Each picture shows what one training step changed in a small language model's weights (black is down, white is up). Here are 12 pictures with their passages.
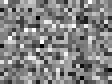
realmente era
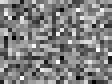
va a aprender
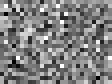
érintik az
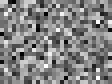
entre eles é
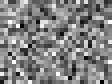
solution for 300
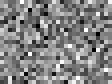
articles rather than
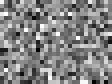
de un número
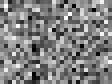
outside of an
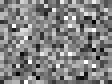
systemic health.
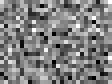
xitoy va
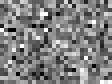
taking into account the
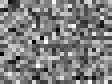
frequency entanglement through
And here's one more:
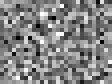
More numerical work and
